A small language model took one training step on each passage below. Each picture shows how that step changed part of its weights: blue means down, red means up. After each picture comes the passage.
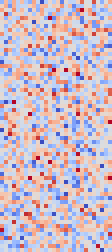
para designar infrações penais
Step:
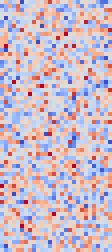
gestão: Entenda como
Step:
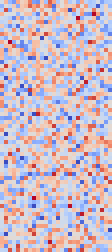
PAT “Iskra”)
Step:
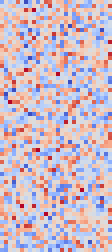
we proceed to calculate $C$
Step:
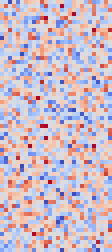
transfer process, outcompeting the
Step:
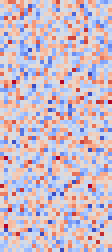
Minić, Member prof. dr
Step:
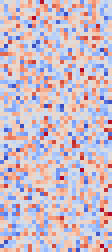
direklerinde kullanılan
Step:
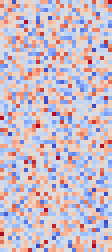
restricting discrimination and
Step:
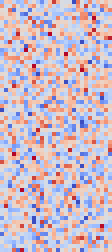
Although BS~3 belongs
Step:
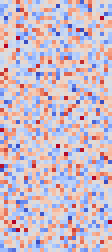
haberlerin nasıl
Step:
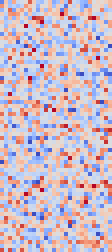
como coreógrafo y director de
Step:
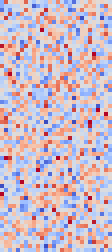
ҳисобга олиш ва
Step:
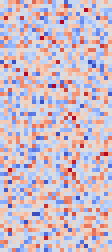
- “Pueblo se libra de
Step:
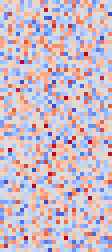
with protons. The wavefunctions
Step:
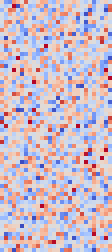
second stage, the resampled
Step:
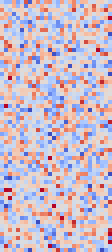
limit Eq.(14) which arises from
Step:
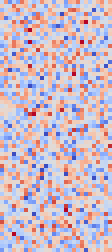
una red compleja, adaptable y
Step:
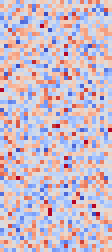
particle-excitations of charge transfer
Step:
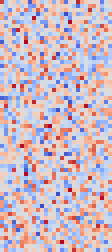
la resolución de problemas con un
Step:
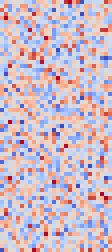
address the origin of the large
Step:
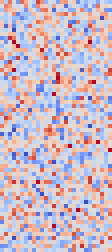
as well as emotional perception of
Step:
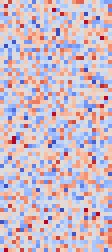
future investigation. Hence,
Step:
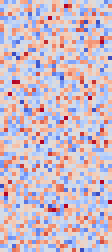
the probability of winning for the best
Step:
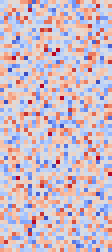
белгилаб берилди
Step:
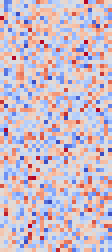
(Fig. da Foz) 30
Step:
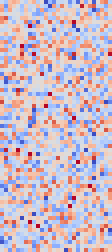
mise en œuvre à long
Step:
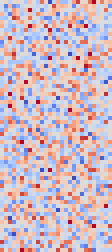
a higher degree of deformation
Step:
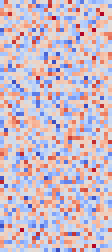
expertise with technology as
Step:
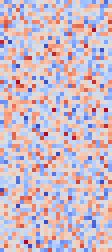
face significant limitations in highly
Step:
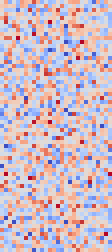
This is encouraging because it
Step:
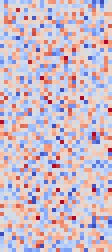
and so will likely be far less
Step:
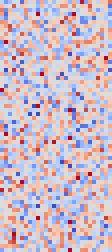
shown in Figure \ref{Fig.5},
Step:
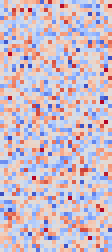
more difficult to access experimentally for
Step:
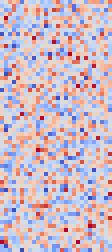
of the lowest Landau level). The
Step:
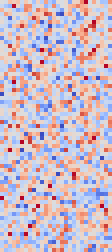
represents the average distance between the
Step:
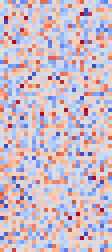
ma'lumotlarga keng
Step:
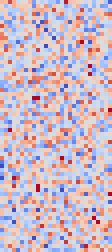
associated risks, and
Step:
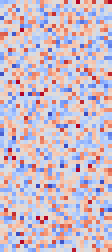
the other hand, if an individual
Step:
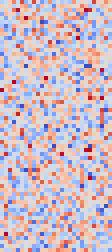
понижение связи
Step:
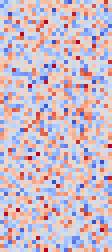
flat compact $S^1$ along
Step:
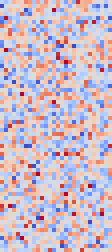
to the sources) and the right singular
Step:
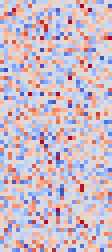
with homopolar bonds.
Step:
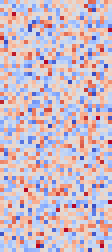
and to evaluate the spin density transfer
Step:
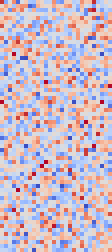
a fit to simulations including
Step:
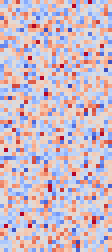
variables are grouped into seven
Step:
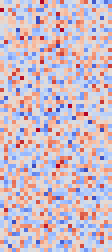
to 3 hops and up to 4
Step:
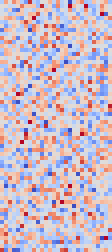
contain both the first $l=1$
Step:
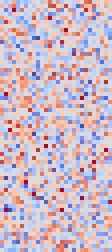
aiutato molto. -
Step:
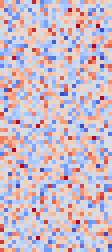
sikap yang tegas, di mana
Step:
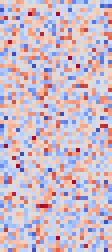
for useful discussions. We also
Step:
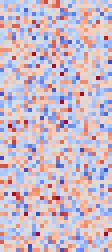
a functional relationship with scale factor
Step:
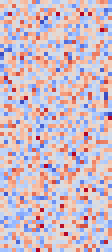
galaxies with no discernible star
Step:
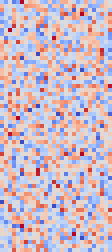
com que os mesmos são
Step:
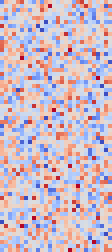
laser powers. ##
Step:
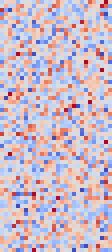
o comportamento do consumidor,
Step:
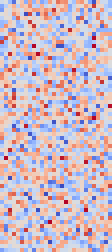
datos colectados fueron
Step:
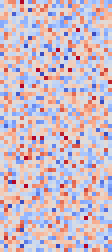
other $\gamma$. One should note that
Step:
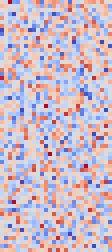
modern discourse. The primary
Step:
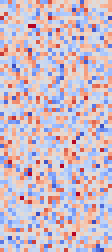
hingga Kondisi akhir
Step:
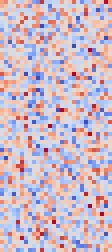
qoplash korxonada
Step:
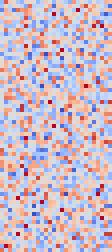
formalisms within thermal field
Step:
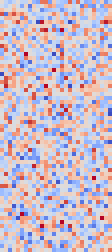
essential feature of the CFI that
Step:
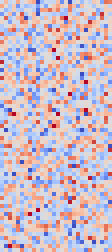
висловлена тільки за
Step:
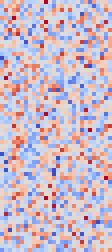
operasional dan profitabilitas
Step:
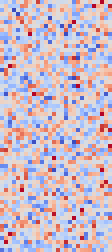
holati va qadimgi
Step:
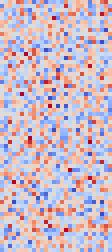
where the momentum assignment is
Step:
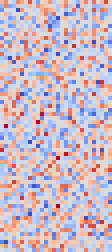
using properties of the LSE to
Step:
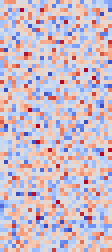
the space group, and ii) the
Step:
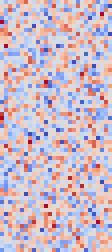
tujuan yang diinginkan.
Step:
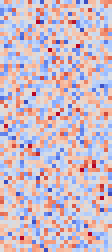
to the variable $x$ and using
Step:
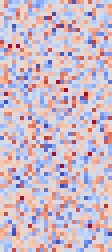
flows must be rooted in
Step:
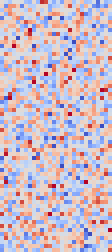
syntax, according to
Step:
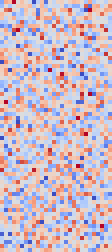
не способны передать
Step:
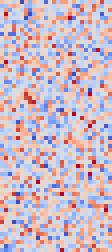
of PbPb collisions, which
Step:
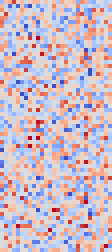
orqali o`zining asl
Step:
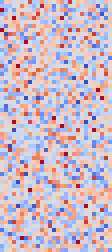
às rotinas de leitura e
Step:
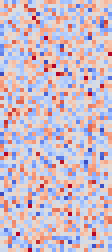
is. Even if it is physically
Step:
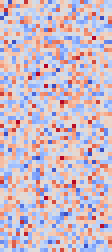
Such training includes a deep
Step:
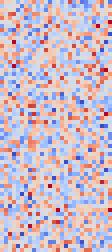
coefficient's dependence on the
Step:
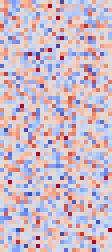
supuestos que permiten la
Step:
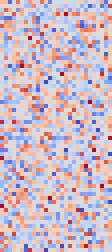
a subjective area of inclusion in
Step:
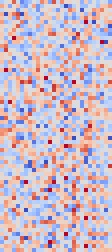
+ \xi_i + \epsilon_i,
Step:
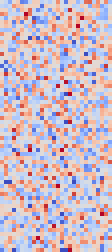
$\tilde{V}_{ij}$ diverges
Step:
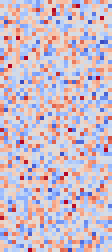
the $L$-lag seasonal
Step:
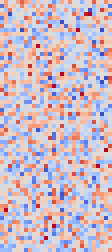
afzalliklari batafsil
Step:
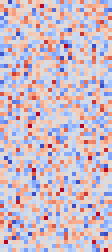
generales a los elementos singulares
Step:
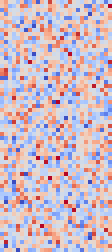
A5a). Fig. A5 shows that
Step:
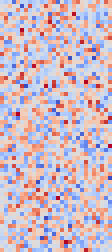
be supplied even by steady,
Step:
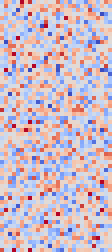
the quantum meter to other physical systems
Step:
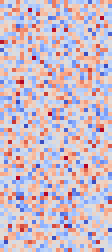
applications, several studies
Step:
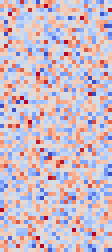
izobraževanju in
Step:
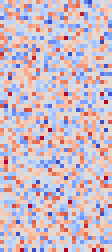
F [1], Carelli P
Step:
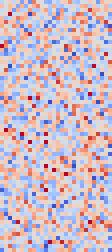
at the continuum limit of each term
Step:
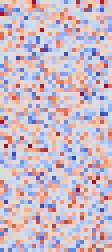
McMahon's expansion for large
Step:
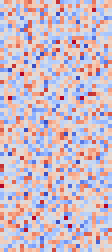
à la carte diffusée* en
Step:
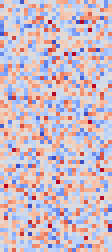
to the $N$-spin system, and the
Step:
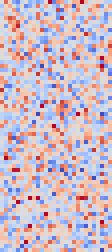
$C_\mu$ is rewritten in
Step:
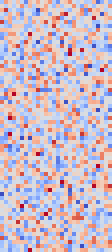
que fariam algumas escolhas
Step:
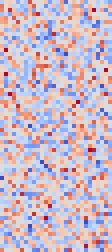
i pouzdanu predikciju
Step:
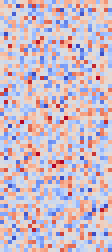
they have no adequate time resolution
